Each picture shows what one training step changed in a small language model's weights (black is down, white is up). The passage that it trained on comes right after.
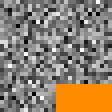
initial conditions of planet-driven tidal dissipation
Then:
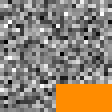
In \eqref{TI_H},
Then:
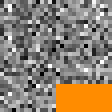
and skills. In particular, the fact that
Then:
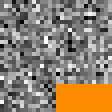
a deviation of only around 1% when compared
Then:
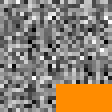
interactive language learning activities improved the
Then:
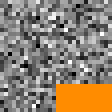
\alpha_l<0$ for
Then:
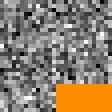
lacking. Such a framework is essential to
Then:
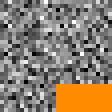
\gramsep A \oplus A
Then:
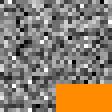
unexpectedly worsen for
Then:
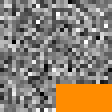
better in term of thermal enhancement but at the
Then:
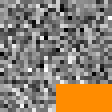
maximum negative flux as a function of
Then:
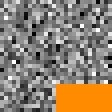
software developers to write and debug
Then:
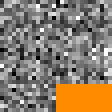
model focus on the wrong region of
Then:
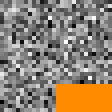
allow for a more flexible redistribution
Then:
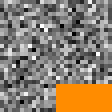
a space mission. CubeSats
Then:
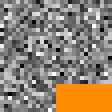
Septoplasty procedures of
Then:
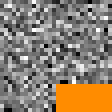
the economic growth of Malta.
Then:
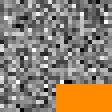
facial zones, disrupting
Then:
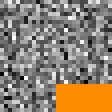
showed that early childhood teachers in
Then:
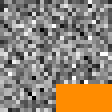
the \mathbb{Z} module associated
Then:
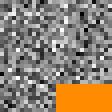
"Theory and methodology in this field appear
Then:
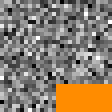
compute $\tau_{0I}$ we must
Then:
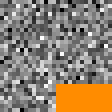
In this paper, we have shown that it
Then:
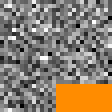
the appearance of islands of stability
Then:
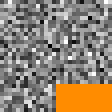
which simplifies the controller construction. The results
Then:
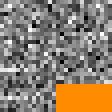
& accessibility. The public open spaces
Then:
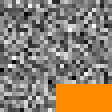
differences with respect to other metrics of
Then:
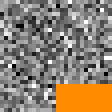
filled red circle}) and the models
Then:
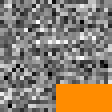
in their vehicles. This research provides a
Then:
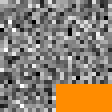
sugar content i.e.
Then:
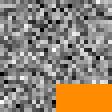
From [4] derived the LSTs
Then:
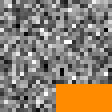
if they were propagating as null
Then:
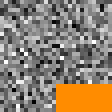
Falope and Audu
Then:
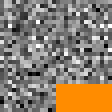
up at room temperature for a period of
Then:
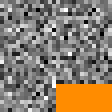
were other factors mentioned by Qasem and
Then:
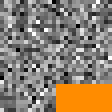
from leading global scientific publishers,
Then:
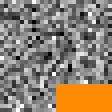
user contractor of rail transport services could
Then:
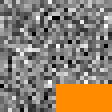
gates, whose distance to the graphene plane is
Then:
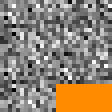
nouns that render the meaning of
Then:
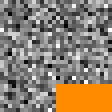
matches the first term of the exact solution
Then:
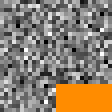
first variant is 5 053
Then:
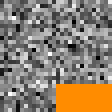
as plurality of meaning.
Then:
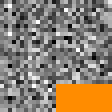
by the geometric mean of the individual
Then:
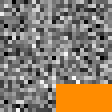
a natural question arises, is the strength of
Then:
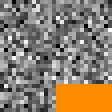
a complex field into regional and local
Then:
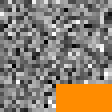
need the following condition \begin{align}
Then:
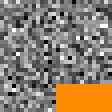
scalable arrays of qubits with
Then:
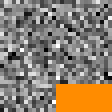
action of $\nabla \varphi$ until complete
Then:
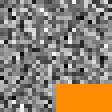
institutions in 2024, and it was not always
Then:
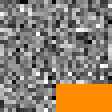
shown in the following figure 4.2.
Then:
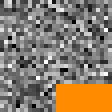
between 20\% and 40\% as Median
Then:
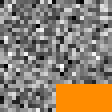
and processed results of compression tests.
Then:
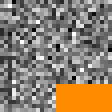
of the "Euro" in the countries
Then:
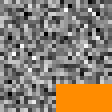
quasiperiodicity at equilibrium, the response of
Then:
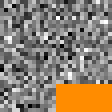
Unconditional security, provably secure
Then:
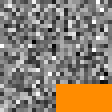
the value we would estimate if we directly used
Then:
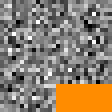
on the value of the micro-bridge
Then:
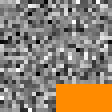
fractionalized excitations cannot exist.
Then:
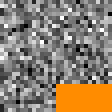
Pandora. The use cases for
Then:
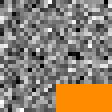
LSB and HSB galaxies. \noindent
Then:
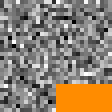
users and as an important channel for
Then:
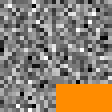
the fluctuating symptoms of diabetes.
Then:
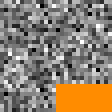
there has been a decided effort to reduce
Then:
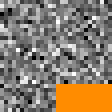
shows the FFT of 650 nm
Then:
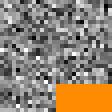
"no displacement on planes
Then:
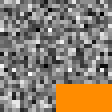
terminals facilitates accurate beamforming.
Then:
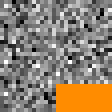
a matrix of size $(N+1)
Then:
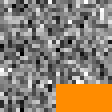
(ASI). The source spectrum was extracted
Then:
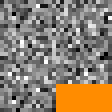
as part of the outreach
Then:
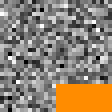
of additional public capital used by firms
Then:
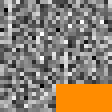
who were part of the practicum in
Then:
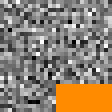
air-dried at room temperature for
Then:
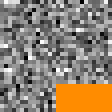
component was presented in forest plots.
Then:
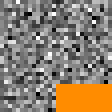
easy problems of consciousness refer to
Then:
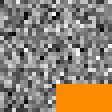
progress in LGT quantum simulation experiments
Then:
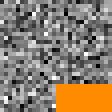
leading universities in the world. This
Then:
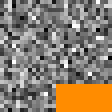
with extremal eigenvalues and they typically have to
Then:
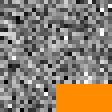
is of Cropland and the
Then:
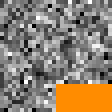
\begin{figure*}[t] \centering
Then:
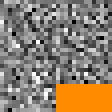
Hamiltonian consists of the effective on-site interaction
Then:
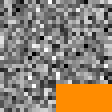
(18) below) and the constraint
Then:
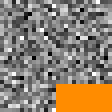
paradox of 'Schroedinger
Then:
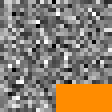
from natural and man-made objects
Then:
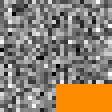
(WARDA), PMB
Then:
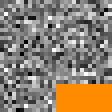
Means for Control group and Experimental Group
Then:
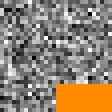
non-poor of Khyber
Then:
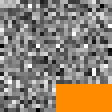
respondent’s preliminary
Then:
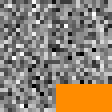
the largest C_L value at the
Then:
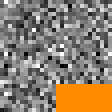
direction in speech coding.} A central
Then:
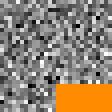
water sources based on the educational attainment
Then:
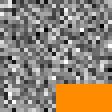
of the single spin state are determined by the
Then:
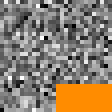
pointing to colonial appropriation as
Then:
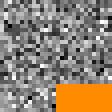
LH band is convex along the
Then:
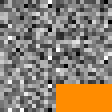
\newblock Elastic theory of
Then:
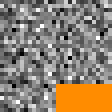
7 shows the actual value and maximum flexibility of
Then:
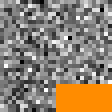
echo suppression (AES) is proposed
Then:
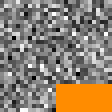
Secure attachment negatively
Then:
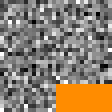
Commons Attribution 4.0 International
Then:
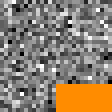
(Tsounis et al.,
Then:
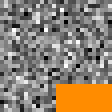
comparative, tabular, integral methods
